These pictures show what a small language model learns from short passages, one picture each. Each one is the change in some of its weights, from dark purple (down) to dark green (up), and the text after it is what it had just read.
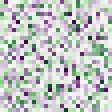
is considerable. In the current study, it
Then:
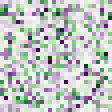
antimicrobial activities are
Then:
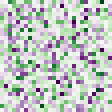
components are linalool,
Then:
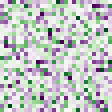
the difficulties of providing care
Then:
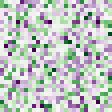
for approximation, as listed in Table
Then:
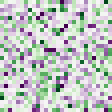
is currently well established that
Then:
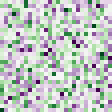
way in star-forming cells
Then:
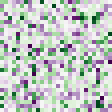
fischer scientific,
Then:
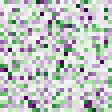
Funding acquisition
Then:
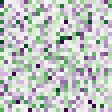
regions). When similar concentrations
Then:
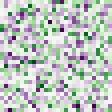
sources are used more by researchers for
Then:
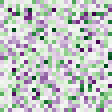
whitepaper as starting
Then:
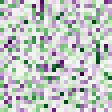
IV. The adopted level of
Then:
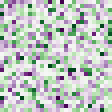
academic achievement are dependent
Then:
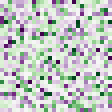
it is easier to recover the
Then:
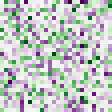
Linked Open Data; design
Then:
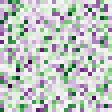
on the nature of entanglements
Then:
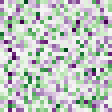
Peng Received: 6
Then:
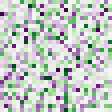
be generated during their interactions with
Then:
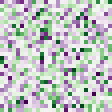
+ 1$ channel reaction system is
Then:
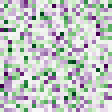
content that political parties often
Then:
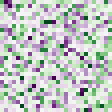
will be important to conduct longitudinal
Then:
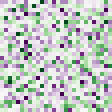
is a very organized and logical way
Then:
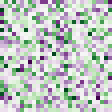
We place the trap in a
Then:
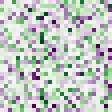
metal artifact-affected
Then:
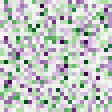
that in conventional stellar
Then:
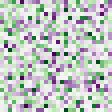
of their close social environment. Based on
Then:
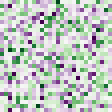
convolution of the vertices V with
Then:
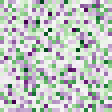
not appear to exploit it to obtain
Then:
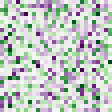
software, and Internet
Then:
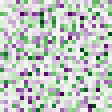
characterizes the systematic shift of
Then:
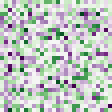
This is similar to a web page.
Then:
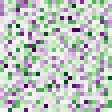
which codes for the production of the
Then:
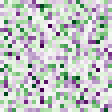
proposed definition of defects opens
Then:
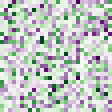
and validation. The sample consisted of
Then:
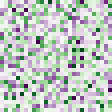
used to learn the parameters and a
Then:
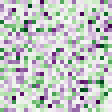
has an appreciable heating effect,
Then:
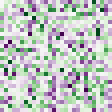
to a mark. A UV
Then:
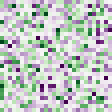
J. Phys. Chem.
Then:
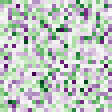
be identified with the root lattice
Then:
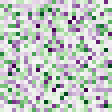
technology to increase the wear
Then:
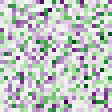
Laguna, Philippines
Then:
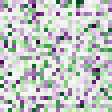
to treat different types of potentials on
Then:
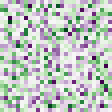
by the effective tight-binding
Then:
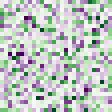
dB has been achieved in
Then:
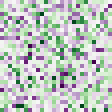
schematically in Figure 1(a),
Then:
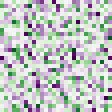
neural networks when obtaining additional
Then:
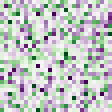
Stambaugh, Kellman, and
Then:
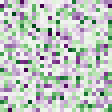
an effect of the presence of younger
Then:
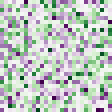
(f) show the PDF of
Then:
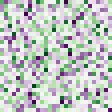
of this museum was the
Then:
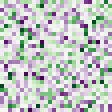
can decompose the marginal state
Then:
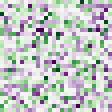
4. Work discipline ,
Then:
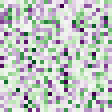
Moreover, they enhance communication and
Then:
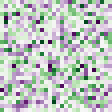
la asignación de
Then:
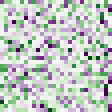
a species that widely use as
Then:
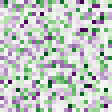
similar to Figs.~5 and 6 would be
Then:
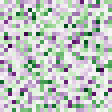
meets OFDM channel
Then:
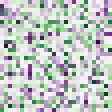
of variability of the TeV
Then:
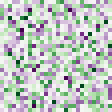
similarity of electrochemical communication between
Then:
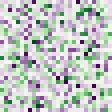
In the article, we also try to
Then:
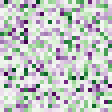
in Figs. \ref{figure4}
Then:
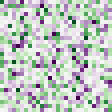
discovery. By meaningfully
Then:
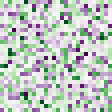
of our assumptions, and would be a
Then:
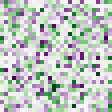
disobedience, leading to
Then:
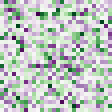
needed to perform effectively in the
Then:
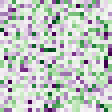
a bond at least as strong as
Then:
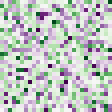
Couvidat for a ray
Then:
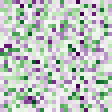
Consequently, by referring to above
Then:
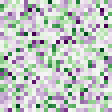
peaks in the noncommutative wave
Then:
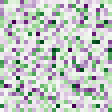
buttons are small and haptics are
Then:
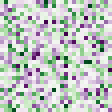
offers unconditional love and
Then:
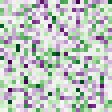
This decision is based on a slower
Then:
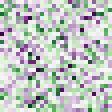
placenta previa not due to
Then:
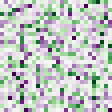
ensemble averaging is
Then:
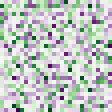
in good agreement with available data
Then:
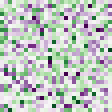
the same across all tissue
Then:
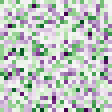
an internal framework cut out of
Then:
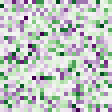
on the day is formatted as
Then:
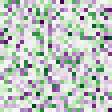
adapted procedure. R^2
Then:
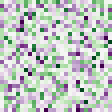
less (green dashed;
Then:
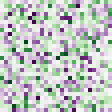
this journal for the first time.
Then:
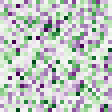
discharge rate or driving input
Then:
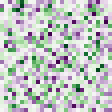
of the fellow students /
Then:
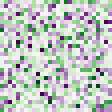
The standard version of Bohm's
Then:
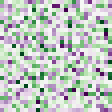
the GFE satisfies
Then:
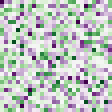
properly managed it would lead onto
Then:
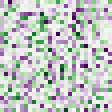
that they receive higher grades in
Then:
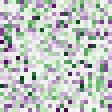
prosperity. Governments will
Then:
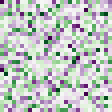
they are called metaheuristic
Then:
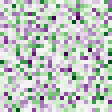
bound can be computed for a given
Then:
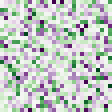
have as children one or more
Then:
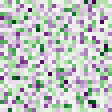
de Bello and Eric Allan
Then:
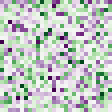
UK surveys, it estimates
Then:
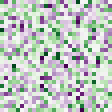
edge is located on the boundary.}
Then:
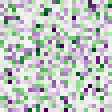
R. Santoso, R.
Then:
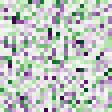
the small-scale dynamo mechanism as the
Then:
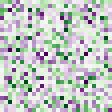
for superconducting qubits. A
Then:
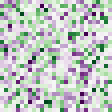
nm) for liquid
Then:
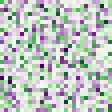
Intelligence supports an
